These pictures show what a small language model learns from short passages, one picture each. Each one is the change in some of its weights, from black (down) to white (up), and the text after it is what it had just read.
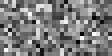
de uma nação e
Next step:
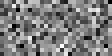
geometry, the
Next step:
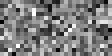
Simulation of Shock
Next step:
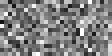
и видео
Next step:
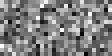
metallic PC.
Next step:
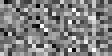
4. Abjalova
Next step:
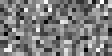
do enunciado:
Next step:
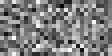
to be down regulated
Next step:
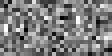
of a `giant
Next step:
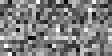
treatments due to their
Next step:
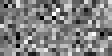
Map presents the number
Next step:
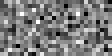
- Setup target
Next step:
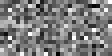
mechanism to adaptively
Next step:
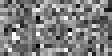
річок. У
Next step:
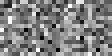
relationship with ICT
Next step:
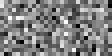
ocasiones será
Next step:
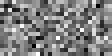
should be integrated with such
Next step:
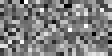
be appropriate choices for
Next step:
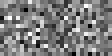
added in the board
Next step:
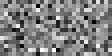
витрати на
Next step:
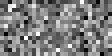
sources of data to be
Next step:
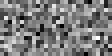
display central slices
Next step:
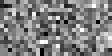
been described as “the
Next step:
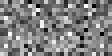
performance evaluation of radiology
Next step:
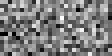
uticaj na
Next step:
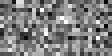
the comparison of three
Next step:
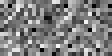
use in the early phases
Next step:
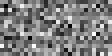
is to keep the supply
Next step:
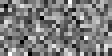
is injected.
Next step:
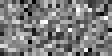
The first plot shows a
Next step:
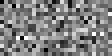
Medically supervised
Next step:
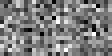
Random variable Mean
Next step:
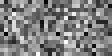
that colonial
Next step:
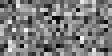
Ingeniero de
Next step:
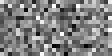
Utrecht, the
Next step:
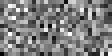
externos, como
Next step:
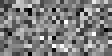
describes the weighted
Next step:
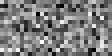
metadata products are
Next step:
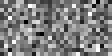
uncertainty in his later
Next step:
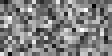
Researchbib Impact
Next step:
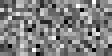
that its excessive
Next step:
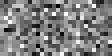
5; Dialysis
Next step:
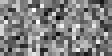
and a TBD
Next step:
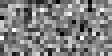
lines are guides to
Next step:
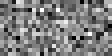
the Compton profile
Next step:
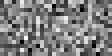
share the same cultural
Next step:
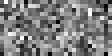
Similarly, for
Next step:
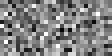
и признаки
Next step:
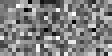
matrix again but now with
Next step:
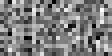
connections only, while
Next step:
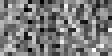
function $\alpha$ or
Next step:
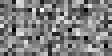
the observation that the particle
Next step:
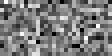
12 treatment, for a
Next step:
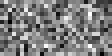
consist of a technical and
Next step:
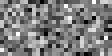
memory properties as a result
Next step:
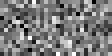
z, t)}{\partial
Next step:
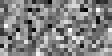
$X$ and
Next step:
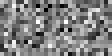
strongly felt that respondents
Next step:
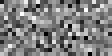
something called the
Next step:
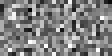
time rate of change of
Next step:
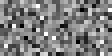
two-dimensional qubit
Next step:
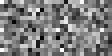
sobre conceitos de
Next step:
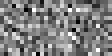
gauge choice. However,
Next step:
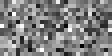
digital competence among future
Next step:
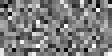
to infinity. To
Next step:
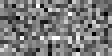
about love). These
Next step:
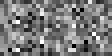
q) - \beta
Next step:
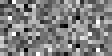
balanced concept of
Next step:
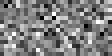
Mach number profile at
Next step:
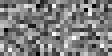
estimated. It is shown
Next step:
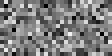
for the x86
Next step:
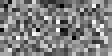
of tests used today
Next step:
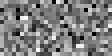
est plus adapté
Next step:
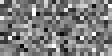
major objective was to
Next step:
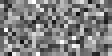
durante los meses
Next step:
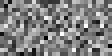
of a detrained
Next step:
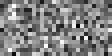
time interval (-5,
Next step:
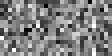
as secondary treatment
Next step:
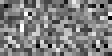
Oleic acid
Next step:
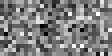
for these soap
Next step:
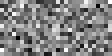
with how their data will
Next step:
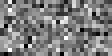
reached its first peak
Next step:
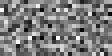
shall demonstrate, is
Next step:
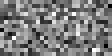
that President
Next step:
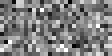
the maximum power point during
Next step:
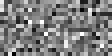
these technologies have shown
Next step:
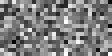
relationships are also
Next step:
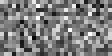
presence of interfering
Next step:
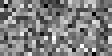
for entertainment
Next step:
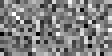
build on others'
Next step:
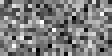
model meta-values
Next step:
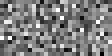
disorder can be best
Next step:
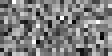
human rights are
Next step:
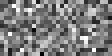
розвитку й,
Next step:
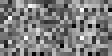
in common in the
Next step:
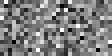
should be flipped
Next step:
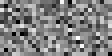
towards the Southern
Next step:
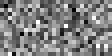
to attack. If
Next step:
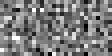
this expression is very similar
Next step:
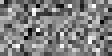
maximum occupation number
